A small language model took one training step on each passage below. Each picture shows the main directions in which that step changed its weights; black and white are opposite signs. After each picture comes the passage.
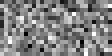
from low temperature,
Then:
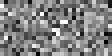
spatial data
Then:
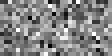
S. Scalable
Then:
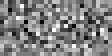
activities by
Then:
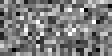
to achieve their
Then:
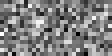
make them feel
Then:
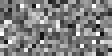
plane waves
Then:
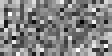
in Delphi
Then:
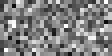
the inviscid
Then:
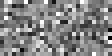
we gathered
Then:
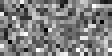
We employ two
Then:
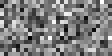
than the value of the
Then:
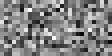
assessing the state
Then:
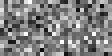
importance for the
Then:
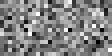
these defects
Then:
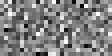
13 different important quantum
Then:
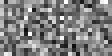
as allowed by
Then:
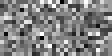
determine the most effective
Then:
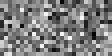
research, therefore,
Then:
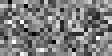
over its decay into
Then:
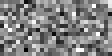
field is either
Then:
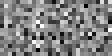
would bring
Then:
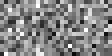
be arranged into
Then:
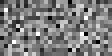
of the Royal
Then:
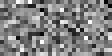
the infrared
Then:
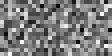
panels show
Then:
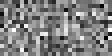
of these parameters defines
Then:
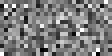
enter the shock
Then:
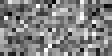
\ee When
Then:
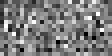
in gray while the
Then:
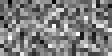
exact method [for
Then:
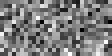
slur over
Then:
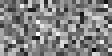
factors leading to
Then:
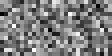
the nutrient
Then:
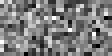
we get \be
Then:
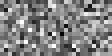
the equipment and
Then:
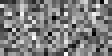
during 7 days in
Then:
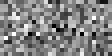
Table 1.
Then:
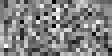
entice readers
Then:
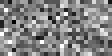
effects, reduction in
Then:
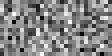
number of entities
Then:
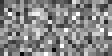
both $R$ and
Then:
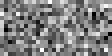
to be 5, as
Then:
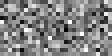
couplings between the
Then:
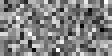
notation of Table
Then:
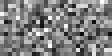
we can determine the
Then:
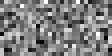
was also affirmed
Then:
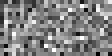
in the present case,
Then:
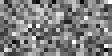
ancianos no
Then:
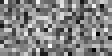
contrast, our
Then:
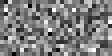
thickness of the
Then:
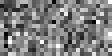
and Quality of
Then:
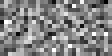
are derived from
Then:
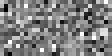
the Local
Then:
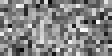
adjustment for
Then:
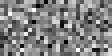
in Barra
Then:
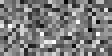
how relevant
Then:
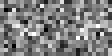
quantized for
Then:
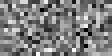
row: i)
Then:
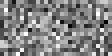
fluctuations it
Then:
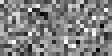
0$. However, the
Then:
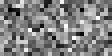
decreasing the
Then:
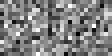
that are unbiased
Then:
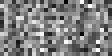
from the detailed
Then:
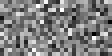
disk is radiation
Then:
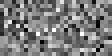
of activities
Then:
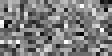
step in the
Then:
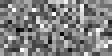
centered around
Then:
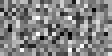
The continuum model
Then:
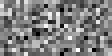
and $p <
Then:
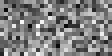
shallower and the
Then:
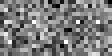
the exponential power
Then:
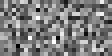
The top-4 models
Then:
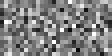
are large, this analysis
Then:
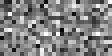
mathematical model
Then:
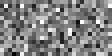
situations during
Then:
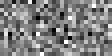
The {\it number}
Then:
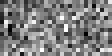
in a more realistic
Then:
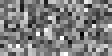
works by providing
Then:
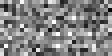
form, will be
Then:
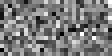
tracers of very
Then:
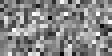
comparison, in
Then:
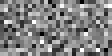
the city's
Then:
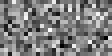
bridge and
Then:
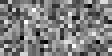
intended formation
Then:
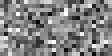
tool. To
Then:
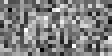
content and they are
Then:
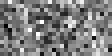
Common Rail
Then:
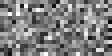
be practical nor
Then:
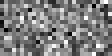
at multiple locations
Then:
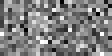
this deficiency,
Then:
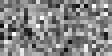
project for the subject
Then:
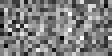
of our analysis leads
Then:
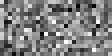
can be created for
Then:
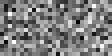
Remco and
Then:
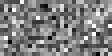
Values are
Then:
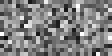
stops. -
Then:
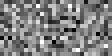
give back to
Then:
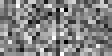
and columns
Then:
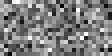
given by equation 8.
